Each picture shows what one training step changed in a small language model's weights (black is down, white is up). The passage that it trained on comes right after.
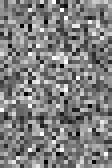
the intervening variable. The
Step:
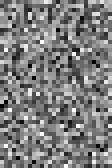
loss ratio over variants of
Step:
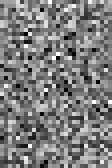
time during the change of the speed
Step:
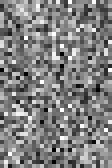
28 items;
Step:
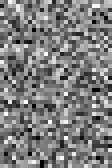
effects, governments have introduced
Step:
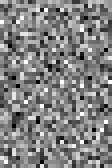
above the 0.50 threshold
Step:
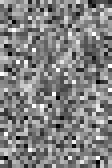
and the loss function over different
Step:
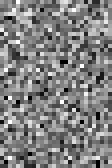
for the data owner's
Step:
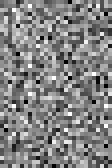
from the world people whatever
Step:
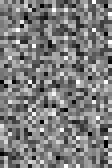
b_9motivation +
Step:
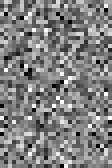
continuity mapping,
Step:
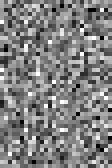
Pipeline Cost
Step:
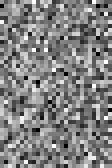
science serve as a foundation
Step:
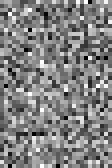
this arrangement. The most
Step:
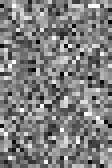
with the control group and Group
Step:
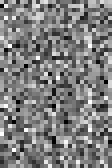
complete the relationships between
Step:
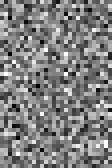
prediction or further treatment
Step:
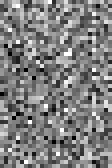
content area features a large heading
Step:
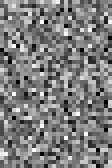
: subcortical :
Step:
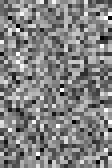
that the experience of stigma
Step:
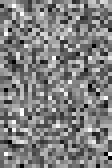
with a general Cronbach's
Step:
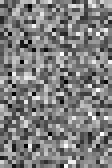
associated with problem identification,
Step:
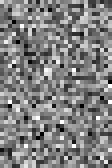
and in providing guidance and
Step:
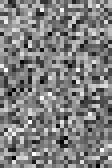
reading of the relevant literature
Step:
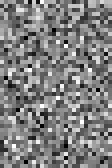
allow the country rise to its
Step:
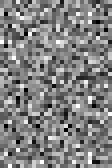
distance relative to radius
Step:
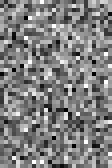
cloud using templates. The
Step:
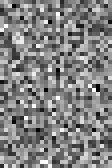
in recovering segmentation
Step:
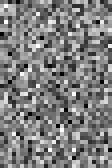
nitro substituent
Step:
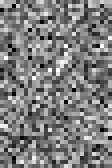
and experimentation is carried out using
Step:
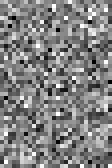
B, Wermuth
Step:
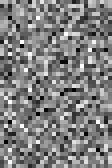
the specially protected
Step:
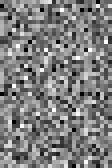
forest biodiversity because trees
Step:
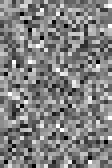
much stronger effect over
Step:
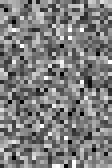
had mean scores of
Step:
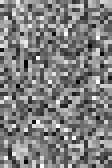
of its improvement, including:
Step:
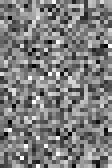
a standardized common data model
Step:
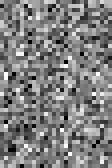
animal to eliminate
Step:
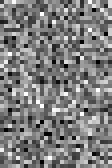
Valley: 7 km
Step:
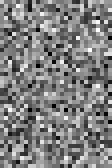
based on the grain-size
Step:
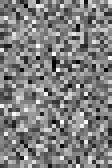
Buddhism in the
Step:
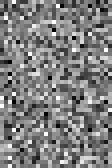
NVIVO, a pattern
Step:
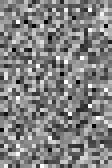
which forces users to stay
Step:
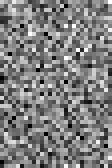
valere i propri
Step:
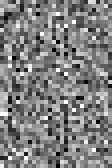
are under-investigated,
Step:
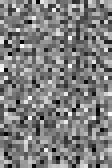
particularly digital games
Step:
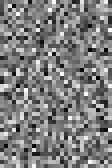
Israel, and May
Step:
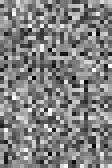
of life. [6]
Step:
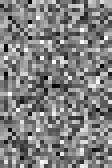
the value of the DW
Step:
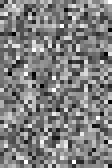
institutions. This implies that
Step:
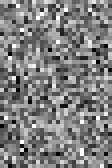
areas around the world, and
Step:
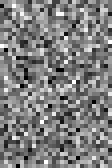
with three identical
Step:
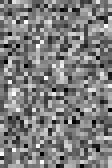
The process is slow and,
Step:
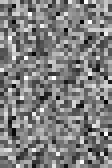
depending on: (a) the
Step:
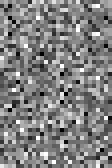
the Study: Methodology
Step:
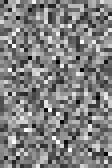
others. Feelings of
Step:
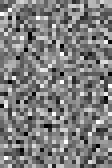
Semester Credit
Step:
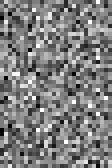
the optimal equidistribution is
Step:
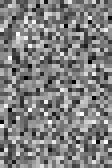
al.* 2008). The current analysis
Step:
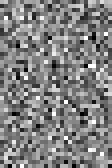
of DoS attacks are
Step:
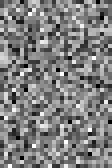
matter, seeds and
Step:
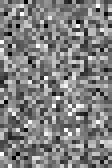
See text for a discussion
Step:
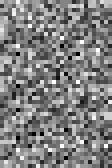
of the tool. Method
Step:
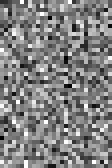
sports injuries
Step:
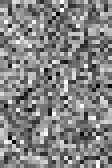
to the advancement of medical
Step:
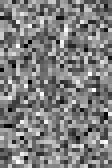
(phosphate moves
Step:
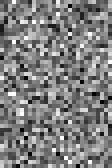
18. Schematic view
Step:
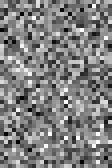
to the ability of thionic
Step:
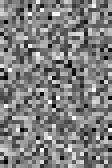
discrimination between cultured
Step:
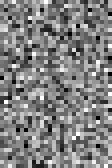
distant era and is used
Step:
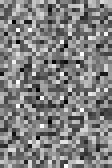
which is the basis for development and
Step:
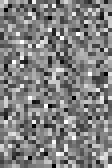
at a time, staff are
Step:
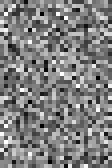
are generally always greater
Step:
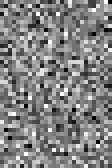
reversibly load and
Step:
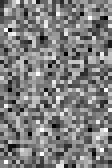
an aqueous solution via
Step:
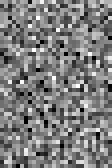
the hypothesis.
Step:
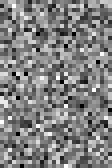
with the tools and knowledge they need
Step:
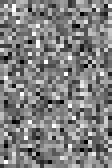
Glasgow, United
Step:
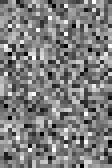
enhance the hydropower
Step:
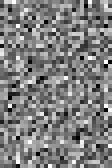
define the PTO modular
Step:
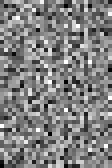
L.; Malova,
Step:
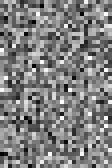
evaluation of, CRU.
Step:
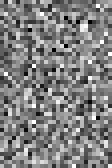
valuable information, facilitate the
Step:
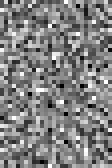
study. Purposive
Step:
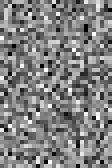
free-radical production is
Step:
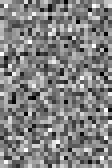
concerns, followed by
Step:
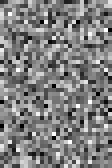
design – Instrumentation
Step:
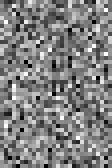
6: Agro dealer
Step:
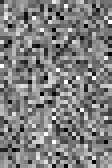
georeferencing the
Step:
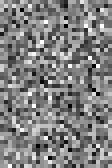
greater information loss as measured
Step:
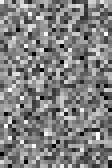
you think about the requirements of a
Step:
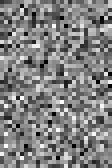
New Mobility Era
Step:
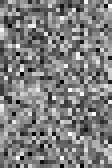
3. Metadata
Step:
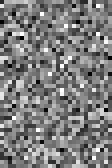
Talas parpi,
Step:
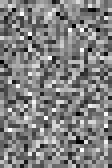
medical deontology were and
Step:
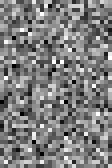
remains weak due to
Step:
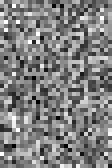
cases $\sum XY$ =
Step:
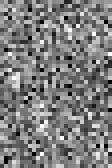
strain. While on the
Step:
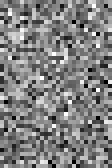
factors. When modeling future
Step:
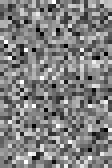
a large mobile workforce
